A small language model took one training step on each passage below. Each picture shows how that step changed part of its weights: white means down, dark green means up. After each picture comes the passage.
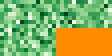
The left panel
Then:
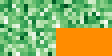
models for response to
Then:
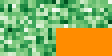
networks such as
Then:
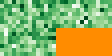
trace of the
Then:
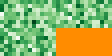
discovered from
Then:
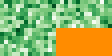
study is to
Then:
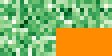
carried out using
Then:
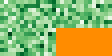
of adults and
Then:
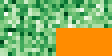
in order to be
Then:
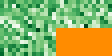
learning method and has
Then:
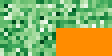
This technology finds
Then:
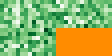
company determine what
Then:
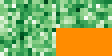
than the percentage of
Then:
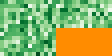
urge to
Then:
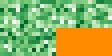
differentiation of
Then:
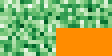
know, a
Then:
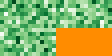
at Muni
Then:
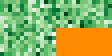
field of training students
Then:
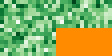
the area to the
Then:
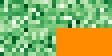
comprehensive analysis.
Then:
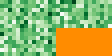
disease progress the
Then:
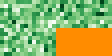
teachers' needs will
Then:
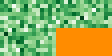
human life on
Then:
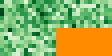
3$ for the
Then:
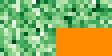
adoption of
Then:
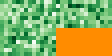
not a maximal
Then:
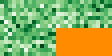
as patents or
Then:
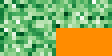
the BIM model
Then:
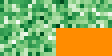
this type of
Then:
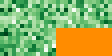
solving leading to
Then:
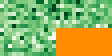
expect that
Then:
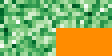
the terrace of
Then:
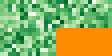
is the major political
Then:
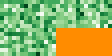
has also impacted
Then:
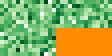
the chord length
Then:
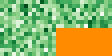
records created by
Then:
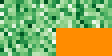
under indoor conditions
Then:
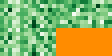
term failures)
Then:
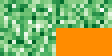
numeric data,
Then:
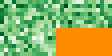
the amount of light
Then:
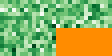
it has no
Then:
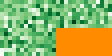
topological space,
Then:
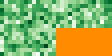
this time of the
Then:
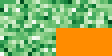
necessarily reflect
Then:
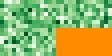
fistula is
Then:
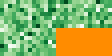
year reading mission
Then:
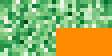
aspects of the
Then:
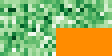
selection and classification using
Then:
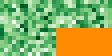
detection and quantification
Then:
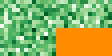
about their work become
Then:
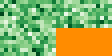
only with a view
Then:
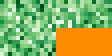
Like a
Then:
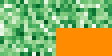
invited to
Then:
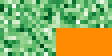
costs and this need
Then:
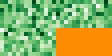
data per day with
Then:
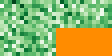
with other research conducted
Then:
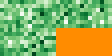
y Ca en
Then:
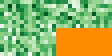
were to impact patient
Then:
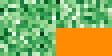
yielding of
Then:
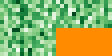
independent on the
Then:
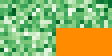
home tasks
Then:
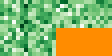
considered the effect of
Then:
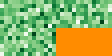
b and c)
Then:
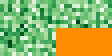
legal order.
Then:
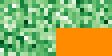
sample extraction algorithm that
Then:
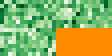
the beginning
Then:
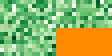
Data availability Data
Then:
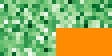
as a proof
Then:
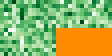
in regional development in
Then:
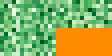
“This implies
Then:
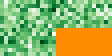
of their length.
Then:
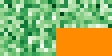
study presents the
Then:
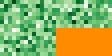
an outsized
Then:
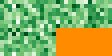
Comet assay
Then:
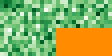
negativity for
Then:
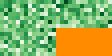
analytical techniques such
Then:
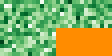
in the fourth
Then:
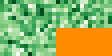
original Network
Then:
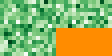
Greened public
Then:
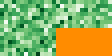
only the final
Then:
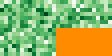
been reported offering
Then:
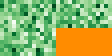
method via a
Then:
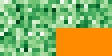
developed from past
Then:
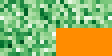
gas in the
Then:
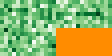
foreign company
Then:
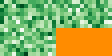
the joint
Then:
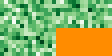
used to treat
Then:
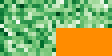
the research was conducted
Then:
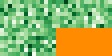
activity measured as free
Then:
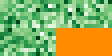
commercially available
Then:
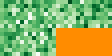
as reflected in
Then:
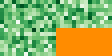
the San
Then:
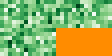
response to the research
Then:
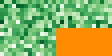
the neck,
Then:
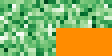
countries to provide
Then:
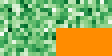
contribute substantially
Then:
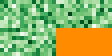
client due to
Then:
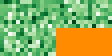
In a study,
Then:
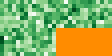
is the total
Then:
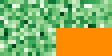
regions of linear and
